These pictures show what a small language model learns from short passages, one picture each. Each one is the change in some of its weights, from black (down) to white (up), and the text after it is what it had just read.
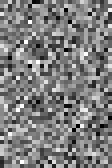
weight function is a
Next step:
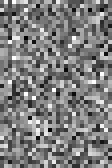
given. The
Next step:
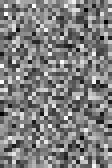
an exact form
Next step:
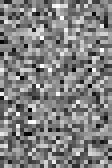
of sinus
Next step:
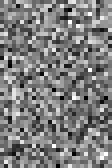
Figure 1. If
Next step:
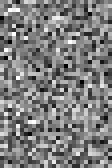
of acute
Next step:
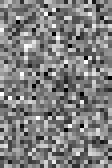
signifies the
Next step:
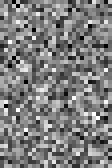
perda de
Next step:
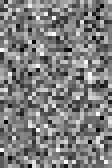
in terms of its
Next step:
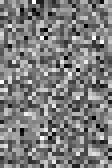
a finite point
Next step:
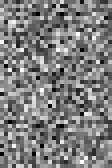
Japão por
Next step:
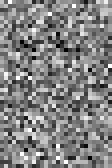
is denoted by
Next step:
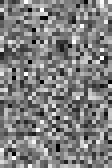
include more
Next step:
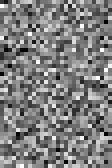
associating the
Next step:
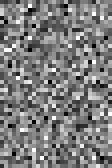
di interesse
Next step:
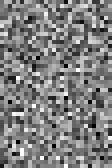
the purpose of
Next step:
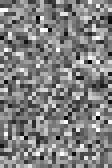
труб і
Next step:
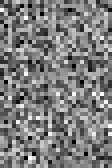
T. DE
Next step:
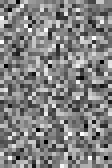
its targets
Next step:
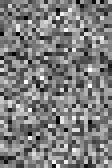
of motion:
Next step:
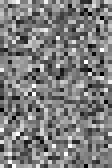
has proven to
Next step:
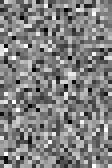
zij hier
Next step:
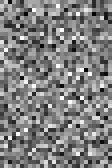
e áreas
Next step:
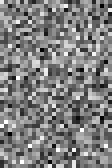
and is stable
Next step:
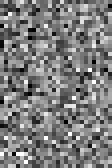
la valeur
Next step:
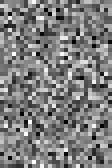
the load
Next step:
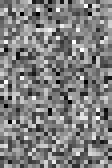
us proceed
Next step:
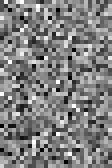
random vector, where
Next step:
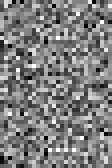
of increasing the
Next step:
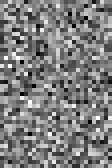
more fun.
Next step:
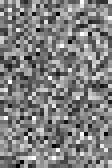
document is
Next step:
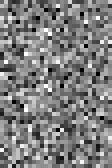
Genes and
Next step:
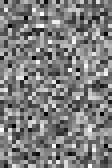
washes in
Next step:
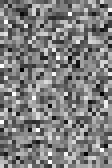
are less than those
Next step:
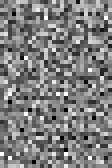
with the lower
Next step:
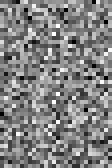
analyze whether
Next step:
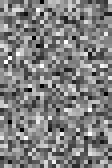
polynomials for
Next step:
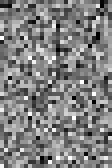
Parallel results
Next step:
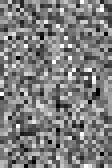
Plot of
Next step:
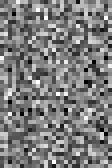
with respect to the
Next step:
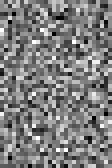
students, with respect
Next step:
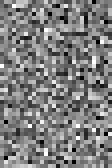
to develop their
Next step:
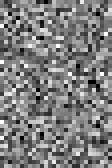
used folk
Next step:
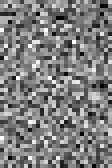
education, and they
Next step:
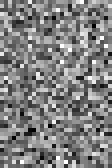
so must be the
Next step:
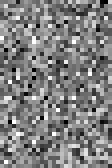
fluid passing
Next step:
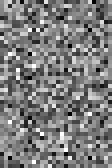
of the study
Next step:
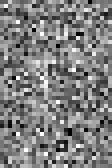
methods and forms
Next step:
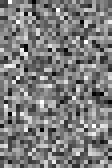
(y es
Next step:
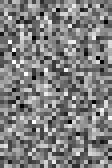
future history
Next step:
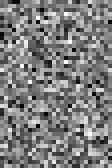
in recent years
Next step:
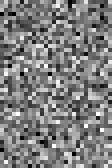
matrix, where
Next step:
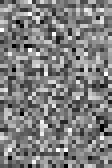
with the elastic
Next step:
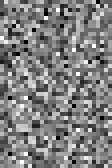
local en determinadas
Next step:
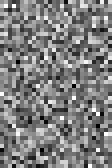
any $\sigma$
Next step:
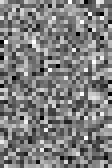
– New
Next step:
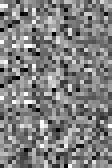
for elderly
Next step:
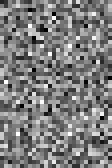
indeed classified
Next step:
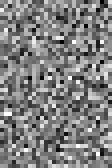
equivalent to no
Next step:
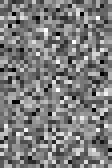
trees, we
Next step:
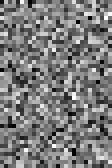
5, that
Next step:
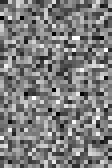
higher source quality
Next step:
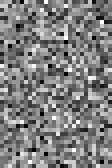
on the ends
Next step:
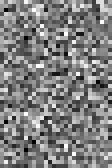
for some }
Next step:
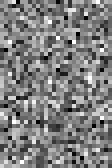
incidences in
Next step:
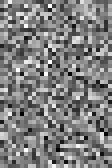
time compared to the
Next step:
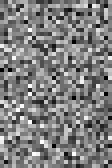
process, a number
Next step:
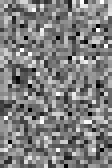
show that for
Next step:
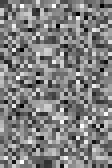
si en un
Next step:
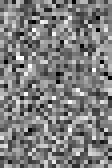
the He/p
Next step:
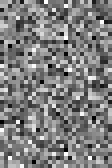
on the length
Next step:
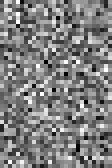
re- construction of
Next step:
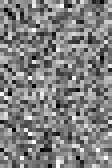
$M$ is
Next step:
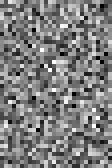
homo economicus
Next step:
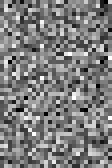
meaning of all
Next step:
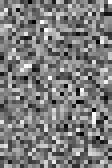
tot de
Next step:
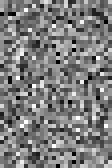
death, the
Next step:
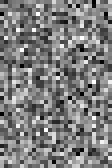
Denote by
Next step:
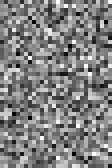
can be equal to
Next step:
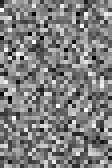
class 2 and the
